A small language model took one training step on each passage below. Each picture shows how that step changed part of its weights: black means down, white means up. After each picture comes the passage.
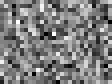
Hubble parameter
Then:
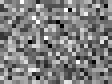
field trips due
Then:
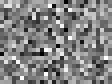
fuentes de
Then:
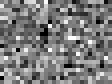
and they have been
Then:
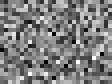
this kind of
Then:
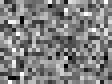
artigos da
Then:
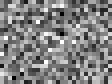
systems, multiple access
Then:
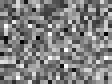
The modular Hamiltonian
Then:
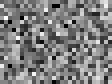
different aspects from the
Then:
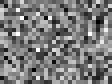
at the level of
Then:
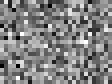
and SKT
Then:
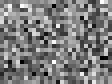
KK neutrino
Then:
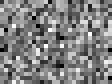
Колеж -
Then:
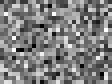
reading exercises
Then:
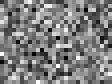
esto no lo
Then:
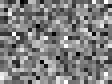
embeddings on
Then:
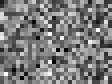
the above mentioned
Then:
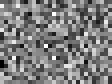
language at a higher
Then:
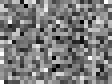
results and based on
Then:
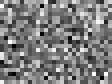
, and a power
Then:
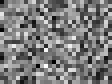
the presence of a
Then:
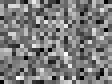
early fusion of
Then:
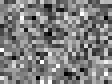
Source or
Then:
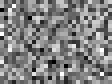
leads to a
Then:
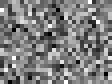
District in
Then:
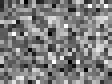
which maps
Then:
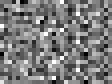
eigenstate of
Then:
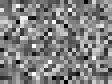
van veel
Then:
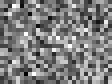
layer of the
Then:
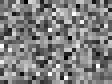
neural network analysis make
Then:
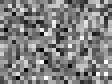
течение одного
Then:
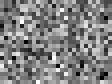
от того
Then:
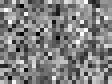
методов и
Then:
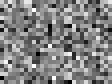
5 DURO
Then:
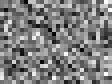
magnetic perturbations)
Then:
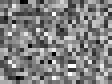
gap of bulk
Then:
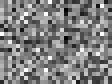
goes from
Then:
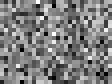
seen that the
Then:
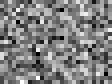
Sections) 27
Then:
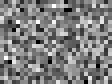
International policy goals
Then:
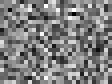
the top of this
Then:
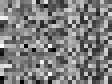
of the standard
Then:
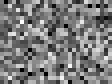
which states that
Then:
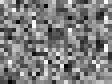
colours as a
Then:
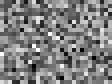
main entities in
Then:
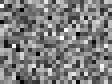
have $f
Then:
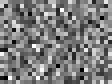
collected through expert
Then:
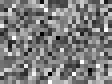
setting will be
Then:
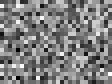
todos os itens
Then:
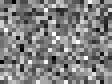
methodology that permits
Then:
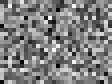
leave the
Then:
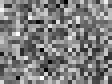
an additional unit of
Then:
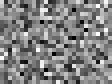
all of these approaches
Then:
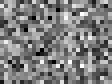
currents on
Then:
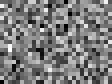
to open-loop
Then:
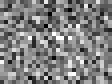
for a simultaneous
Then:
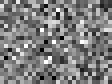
Rev. B*
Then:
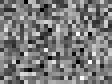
CH PL
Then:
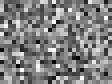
ya'ni 7
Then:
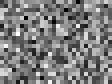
as the results
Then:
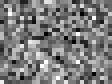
value, thus
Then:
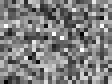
Insights From
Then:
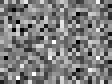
laterally modulated
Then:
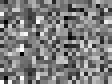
measure the throughput
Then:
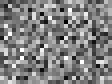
orbital and
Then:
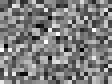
network reduction very
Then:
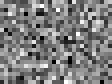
rows) from
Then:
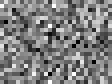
are to be integrated
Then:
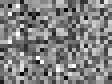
indicates increase in effect
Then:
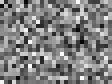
lisis dimana
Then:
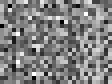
within the construction industry
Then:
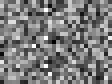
studies on the
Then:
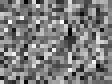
analysis systems were first
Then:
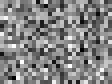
of a poor
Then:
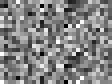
creating innovative
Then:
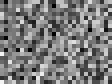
that the characteristic
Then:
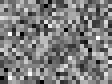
de Arte
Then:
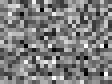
nature of the
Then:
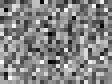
objective was to test
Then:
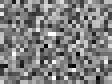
be represented in the
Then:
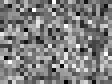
Figura 1:
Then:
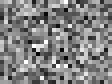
time step of
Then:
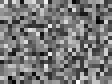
and get excluded
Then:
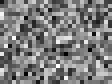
the focus shifts
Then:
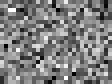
more significant role in
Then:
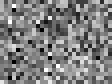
modeled after the
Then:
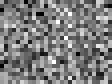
pretest and
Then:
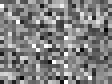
seria de
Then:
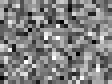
with these components.
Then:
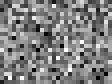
weight ist given by
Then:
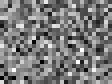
of $B$
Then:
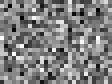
out measurements extending
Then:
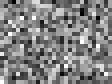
maintain consistency with
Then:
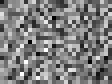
the addition of 30
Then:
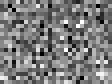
or what kind of
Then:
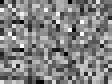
права та
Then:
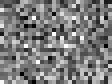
nos estreitos
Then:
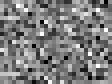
de trabalho em saúde
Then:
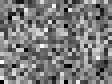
there is a lack
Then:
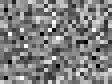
die zich
